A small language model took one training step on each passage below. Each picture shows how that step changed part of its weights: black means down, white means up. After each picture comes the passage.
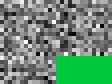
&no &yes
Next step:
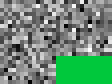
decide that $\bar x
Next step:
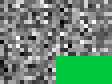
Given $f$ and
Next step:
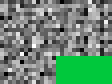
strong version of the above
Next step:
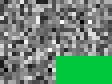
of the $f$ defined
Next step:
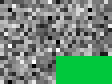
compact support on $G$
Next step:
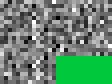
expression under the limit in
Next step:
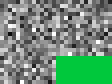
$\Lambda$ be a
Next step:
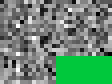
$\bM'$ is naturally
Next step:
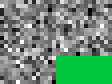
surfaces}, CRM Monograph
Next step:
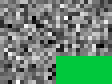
implementation of $\Psi$
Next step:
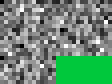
from the stationary point $\tau
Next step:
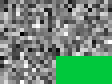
is a phenomenon which has been
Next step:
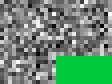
Grass-fire feedback
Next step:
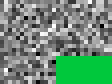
almost Calabi-Yau algebras \\
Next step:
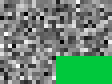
We say that $f$
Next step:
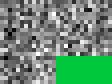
equal to $C$ as
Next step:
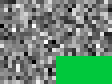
critical value for which there is
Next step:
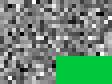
be used to predict the
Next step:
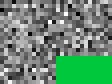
some motivic invariant extends the
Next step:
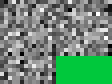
inconsistent cyclic ordering of
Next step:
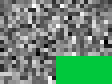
Here $J$ is the
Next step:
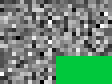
the visualization of the several
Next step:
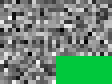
$\mathcal C$ in
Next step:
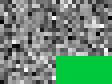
have that the number of classes
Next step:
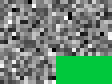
Let us establish the last
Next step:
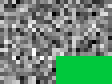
smooth, projective surface by then
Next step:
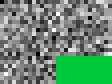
the usual tame symbol for
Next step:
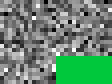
are \begin{equation}
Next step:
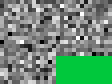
$k$ species with
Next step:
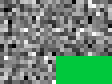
not one holding under further
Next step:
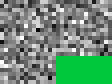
accurate path-dependent features from
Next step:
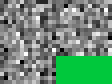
of 50 samples of size
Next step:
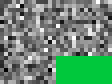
neighbor of $f$ has
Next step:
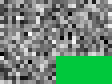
separation of variables is
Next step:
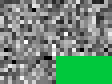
of order $d$, we
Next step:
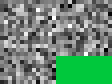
at heart then you will
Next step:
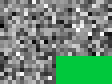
number of iterations required for
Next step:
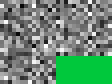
isomorphic to the homotopy group
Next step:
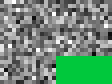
X$ the continuous surjection
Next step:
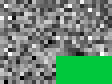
applies to $\varsigma$
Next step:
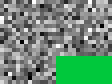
^2$ given by
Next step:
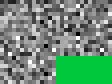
the behavior of $n$
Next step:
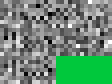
nilpotent Lie algebra is equal to
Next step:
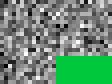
in terms of known data and
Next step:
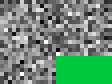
the set of all positive formulas
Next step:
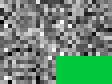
by Cauchy theorem} \\ &=&
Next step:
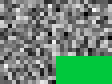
(resp. d) where
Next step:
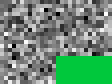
that $\lambda$ with large
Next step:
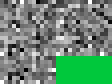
for additional information on the relationship
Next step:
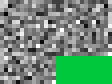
d\'efinies sur
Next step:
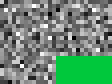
(6) defines binary decision
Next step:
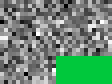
humps as follows.
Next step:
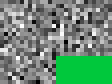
motivates our definition. If
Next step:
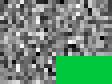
of vertices that is both
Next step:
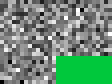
s \prec s_\mu
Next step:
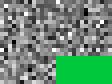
($\xi=\alpha$ or
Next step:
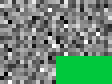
lesquelles nos
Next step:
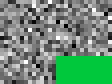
}\forall t\geq
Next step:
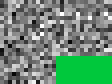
. \ee Note that
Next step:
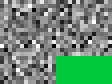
and hypotheses of Setup
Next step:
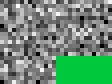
single valued coefficient such that
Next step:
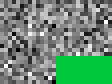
the other hand, if
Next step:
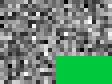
proof, we just have to
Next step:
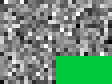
S.: {\it Cohomology
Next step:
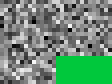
states that the graphs representing edges
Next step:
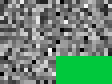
of the second term in the
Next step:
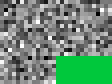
and $\mathrm{rank}
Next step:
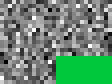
diagonal components (see, for
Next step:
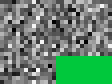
introduced in the proof of Theorem
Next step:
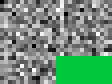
a Leibniz class. This observation
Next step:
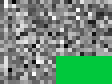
various geometries. This duality
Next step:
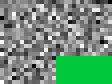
\sin x \sin y
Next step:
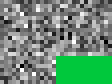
size $\eta$ is small
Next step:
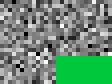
analogue} In this section we
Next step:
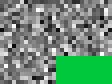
)= J$. Every
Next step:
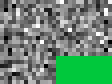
is not clear that there will
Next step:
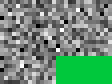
construct some cochains from
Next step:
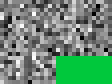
cannot be blocked by triangle
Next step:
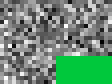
all holomorphic functions $f$
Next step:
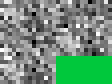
transportation cost restriction to
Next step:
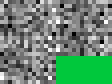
longer related to the dual variable
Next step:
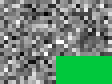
Sciences Circle,
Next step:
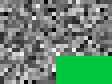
that \begin{equation}
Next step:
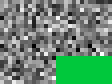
\EndIf \EndFor
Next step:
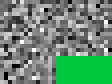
that the interior of the
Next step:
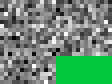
has been devoted to the
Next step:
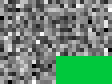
recall results on the slowly
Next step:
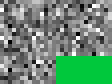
difficult to obtain. We
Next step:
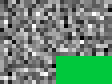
in an asymptotically exact family are
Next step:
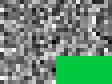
of the smooth quasiprojective variety
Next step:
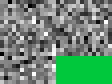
structure, particularly in the context
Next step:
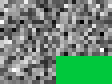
this label we only get the
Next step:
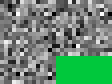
so there does not exist strong
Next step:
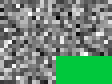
methods like GMRES or
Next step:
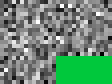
and of inverse systems:
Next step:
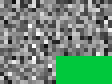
the right hand side converges.
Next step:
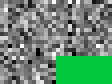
for generalization to higher-dimensional
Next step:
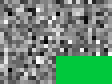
with given link at infinity.
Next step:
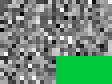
subgraph of~$T$.
